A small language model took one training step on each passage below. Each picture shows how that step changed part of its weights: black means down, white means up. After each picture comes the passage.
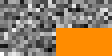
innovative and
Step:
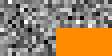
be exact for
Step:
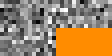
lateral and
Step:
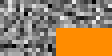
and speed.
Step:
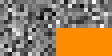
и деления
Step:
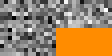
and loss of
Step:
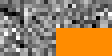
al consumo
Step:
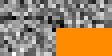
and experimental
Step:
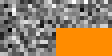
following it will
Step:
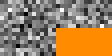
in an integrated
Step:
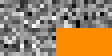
participants, we
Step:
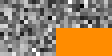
of cultures,
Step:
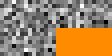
os crimes
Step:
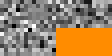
It should be
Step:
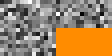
sie als
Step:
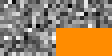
enables a
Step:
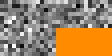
tiene como
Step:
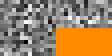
as implemented in
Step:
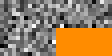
why do
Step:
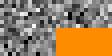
engage and
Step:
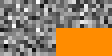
associated with
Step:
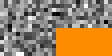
out of interest
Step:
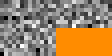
with a car
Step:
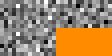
crearea de
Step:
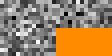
more prevalent
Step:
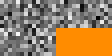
como propios por
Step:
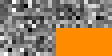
of coins
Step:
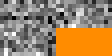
and place
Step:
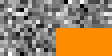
its action,
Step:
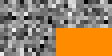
and analysis of
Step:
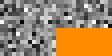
processo de
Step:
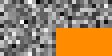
a new term
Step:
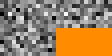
I seek out
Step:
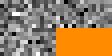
va eng
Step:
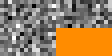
⁴ ver
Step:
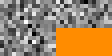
formación de
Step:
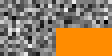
a unified
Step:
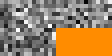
qilish -
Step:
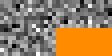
Part 2:
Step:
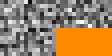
are to be
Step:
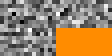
o direito
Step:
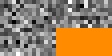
of the input
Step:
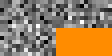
ва яна
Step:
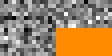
and size of
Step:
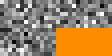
food in
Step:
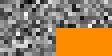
World Journal
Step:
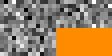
vote and
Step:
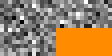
la edad y
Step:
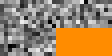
need to be
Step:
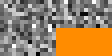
technologies in
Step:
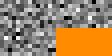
a kind of
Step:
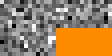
this harm
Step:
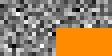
make not a
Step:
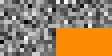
la cuna
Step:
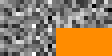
Journal of
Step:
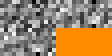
to three
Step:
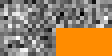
converter is
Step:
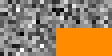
un hecho
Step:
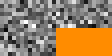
risks in
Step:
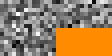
ta‘lim –
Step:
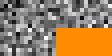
then a
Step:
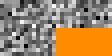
influence how
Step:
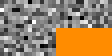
the yields
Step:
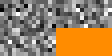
dan harus
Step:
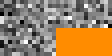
processos de
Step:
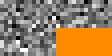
These are the
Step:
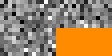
data comes from
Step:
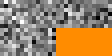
и отдал
